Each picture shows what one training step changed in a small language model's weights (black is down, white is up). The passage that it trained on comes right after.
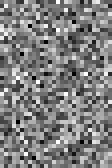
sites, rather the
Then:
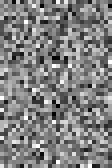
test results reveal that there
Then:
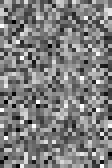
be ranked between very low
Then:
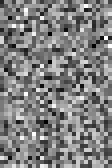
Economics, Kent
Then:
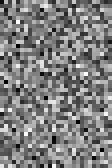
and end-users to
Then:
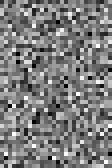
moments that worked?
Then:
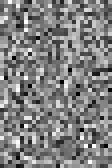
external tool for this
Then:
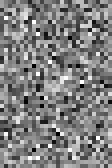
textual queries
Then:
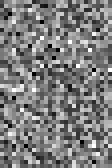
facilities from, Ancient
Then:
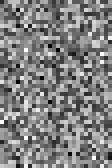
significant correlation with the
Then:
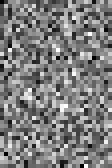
capital and grow. Online
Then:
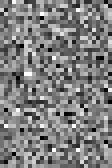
current-mode, current
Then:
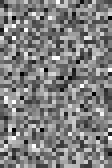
user of the need to
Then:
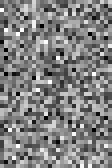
black coloured,
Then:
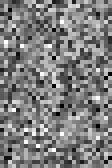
and legal fees in the
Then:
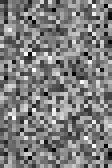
the second major cause of
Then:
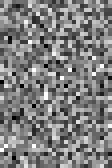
and the software of the
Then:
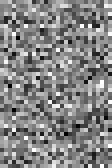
676 mm) compared
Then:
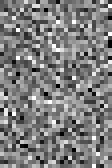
criteria of the present study
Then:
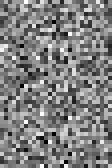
delivered product.
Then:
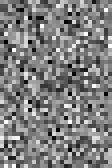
the New Product
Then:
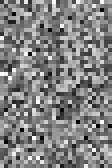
the source data, including
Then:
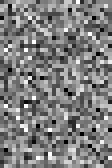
a continuous commutation
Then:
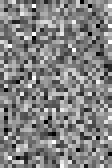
with beef sensory
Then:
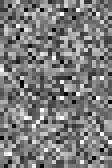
everyone, at all
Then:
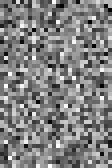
method is faster than
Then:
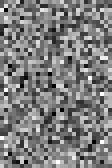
questions. Can these
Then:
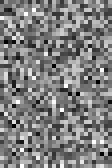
energy and health sectors
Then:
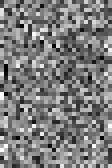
all results of the stress
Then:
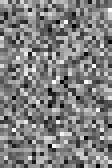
the amount of carbonyl
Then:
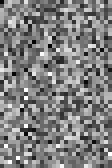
best of our knowledge, this
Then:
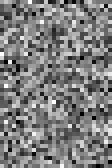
department from 2021 to
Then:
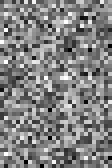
plates, pins,
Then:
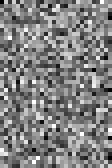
highlighting the variability
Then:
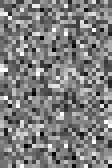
be solved for components of
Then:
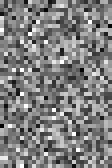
for hACE2,
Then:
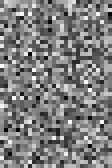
the country. By
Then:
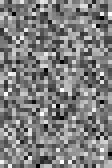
file integrity on individual
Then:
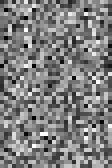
problems that can be applied
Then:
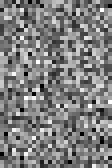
summarized in
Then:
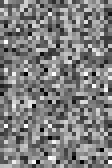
can then be used to understand more
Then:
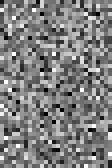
of ULTE Based
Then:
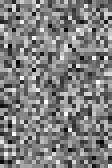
scales were scored
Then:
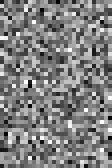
the number of vowels in
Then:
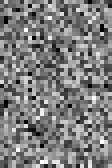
table 3 above, it can
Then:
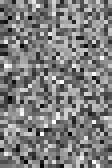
For example, a person may
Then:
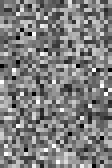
over distance, and 4.
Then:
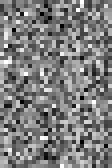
Gr. II, were
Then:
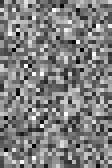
antigen (also
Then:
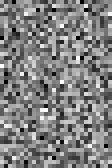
Guo, and H.
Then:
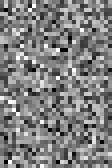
function approach in combination with
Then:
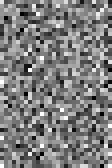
numerical and experimental results
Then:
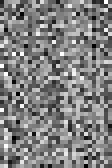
observed that Girl students were
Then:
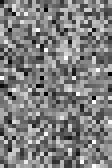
risk assessment model, strategies
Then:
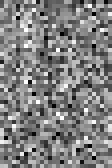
the thickness. Based
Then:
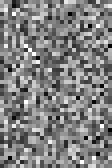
issues: Acorus
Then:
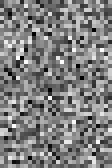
educational organizations."
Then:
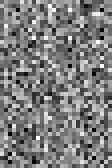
system have not yet been
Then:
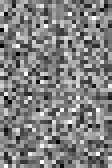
AIOTI Days
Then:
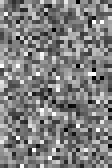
strong absorption band
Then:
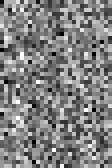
research and extension should not
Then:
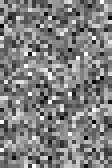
the therapeutical
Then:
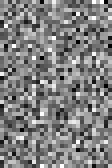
Spiritan Mission
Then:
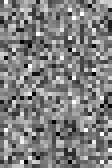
are bijections is
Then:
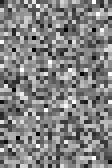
business and technology plays
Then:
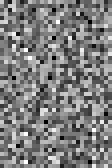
Municipality of
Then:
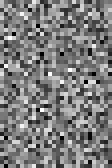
ATMs. System
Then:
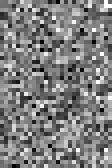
or released by shallow
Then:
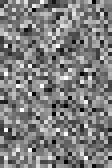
places greater
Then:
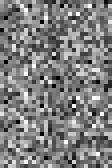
dynamic viscosity
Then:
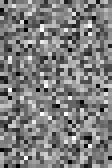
(LIRS) The
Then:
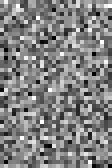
Data Catalogue
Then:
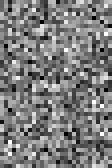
This mobile payment
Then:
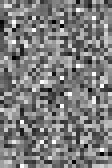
– 7 Cash Flow
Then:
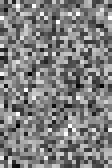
express their dissatisfaction
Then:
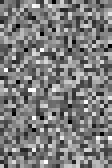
also ensures that the system can
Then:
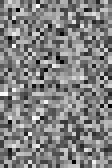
participants had a complete understanding
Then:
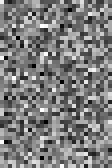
TO FACE
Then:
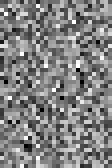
technologies effectively, have
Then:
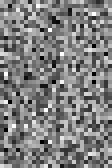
T Tabasum*
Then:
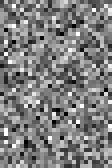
of the buildings (control
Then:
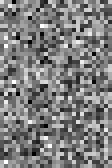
High Field survey
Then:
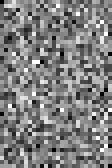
primary health care centers in
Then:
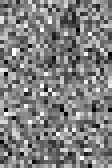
did superimpose
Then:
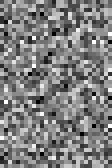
This report is the final report
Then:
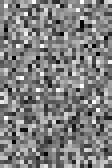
Illegal mining
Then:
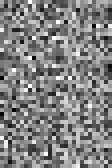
formyl carbazole
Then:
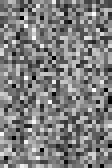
and 257 second, by
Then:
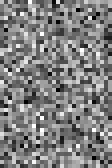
begun. Think about
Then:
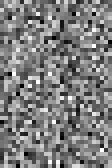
evidences to the issues
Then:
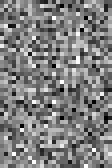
the Kaguya
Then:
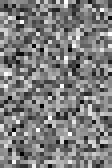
represents a temporal process
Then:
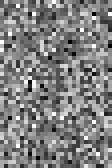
the decans. This function of
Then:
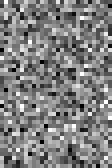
is hard to determine the
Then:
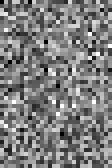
complex and methodologies need to
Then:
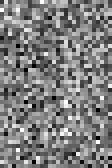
(and caused by
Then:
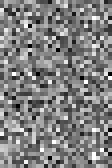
the interpretation is based
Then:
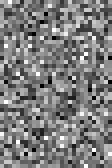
ice on the road)
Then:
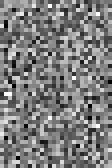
in IB. By
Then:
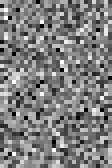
'Purulia' was
